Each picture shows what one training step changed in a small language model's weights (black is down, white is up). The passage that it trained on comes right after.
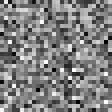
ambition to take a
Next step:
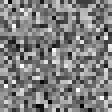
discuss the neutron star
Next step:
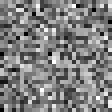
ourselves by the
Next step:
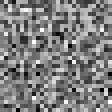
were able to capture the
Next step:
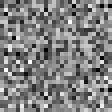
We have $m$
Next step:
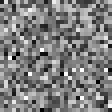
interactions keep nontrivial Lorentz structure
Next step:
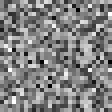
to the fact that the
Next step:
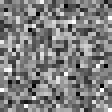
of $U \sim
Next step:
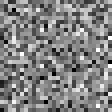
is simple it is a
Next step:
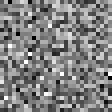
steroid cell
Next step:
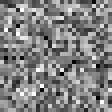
Available at:
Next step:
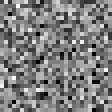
robust analytical designs are
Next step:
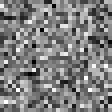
\beq n_f
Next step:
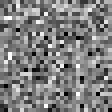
и $\displaystyle
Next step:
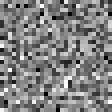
the momenta in a
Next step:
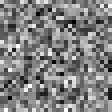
of a two-dimensional
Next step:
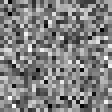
last step is due to
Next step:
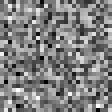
The points are close to
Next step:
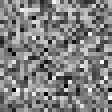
green are for the models
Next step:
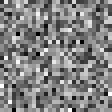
control systems design and
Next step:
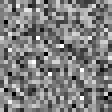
upon are mapped together
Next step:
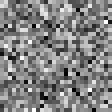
to register of
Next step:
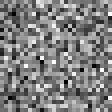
by the Markov property we
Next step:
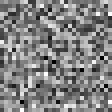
of the channel at various
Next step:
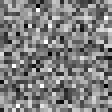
batteries and in
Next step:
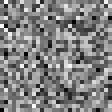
The female students from three
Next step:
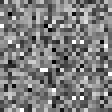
systems show double component absorption
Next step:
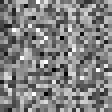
an elementary argument to
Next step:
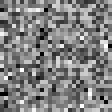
which require no multiplication
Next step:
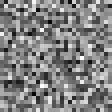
graphs. We will
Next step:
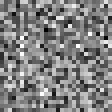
for the multiplicities
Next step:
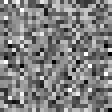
nodes enlarged
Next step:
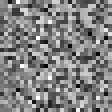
follows. In Section
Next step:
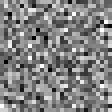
crack speed. With
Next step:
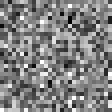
in part to them being
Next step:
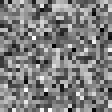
and found an explicit expression
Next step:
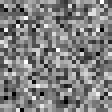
U\right) $.
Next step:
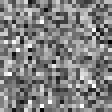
or Welsh
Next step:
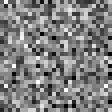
risks of disruptive
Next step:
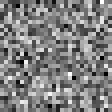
find that O&O
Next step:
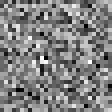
Conversely assume that
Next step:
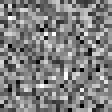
these critical components can be
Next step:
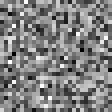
the flat surfaces,
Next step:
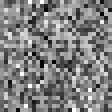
MCO. Another
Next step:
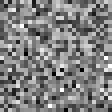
and performed a draft
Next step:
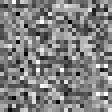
and then analyzes
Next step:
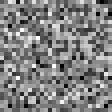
bunches are presented
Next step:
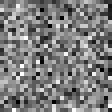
before the acoustic
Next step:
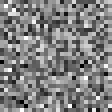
there is a reconstruction
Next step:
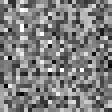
not trapped by an
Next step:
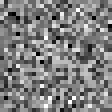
proof, stating the
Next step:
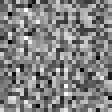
states that the smallest
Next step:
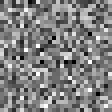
that Conte,
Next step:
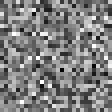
code \sep code
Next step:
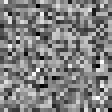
and let $W$
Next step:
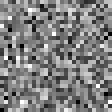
external PHY
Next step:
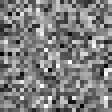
field, as it enables
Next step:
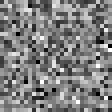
corpora and
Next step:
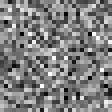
Anambra State.
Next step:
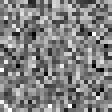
rehabilitation services
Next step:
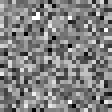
the Ge-site of
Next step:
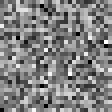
Dirac nodes,
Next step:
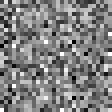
state perturbation configurations affect
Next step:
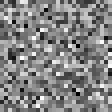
to regulate how strongly
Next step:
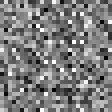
shape. A moments
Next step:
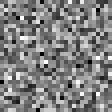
shown how to implement
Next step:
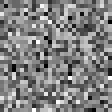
Many of them will
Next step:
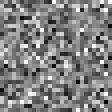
\to \infty$
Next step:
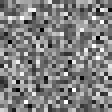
\medskip \subsection{}
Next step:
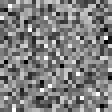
the details provided above,
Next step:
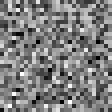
such that, up to
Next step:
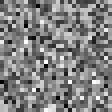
and statistical methods directed
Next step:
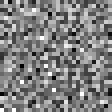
cross-sectional study
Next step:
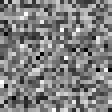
original definitions for the considered
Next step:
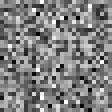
and $Z\subseteq
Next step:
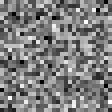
proposed the coupling of a
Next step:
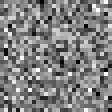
transcribed speech
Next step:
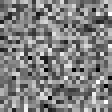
factor and the efficiency for
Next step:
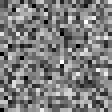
: \alpha \in
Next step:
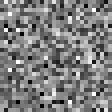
corresponding low-energy
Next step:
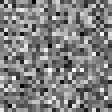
barriers to implementation.
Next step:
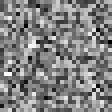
and Willmore
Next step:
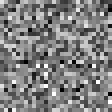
can reach locally 90
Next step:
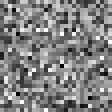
a solution is by now
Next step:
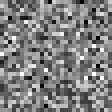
\epsilon \Big(
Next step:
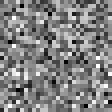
derivative suggests that the
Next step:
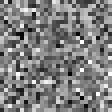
demonstrated that four of the
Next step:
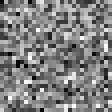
as a function of parameter
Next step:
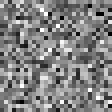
inulin, and
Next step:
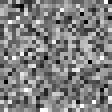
be applied to prove that
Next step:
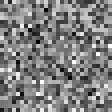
first of which can be
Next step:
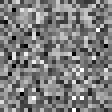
IIA string theory discussed
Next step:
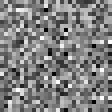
out the laser
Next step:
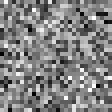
as Homeomorphic
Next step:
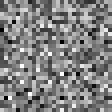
of beam characterisation and
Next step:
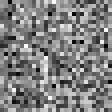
matter density measurement determines the
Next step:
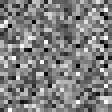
\int \rho S
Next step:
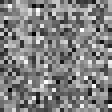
distress Cough OR
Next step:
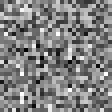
3. Section 4 provides
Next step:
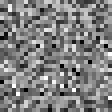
the generators obey
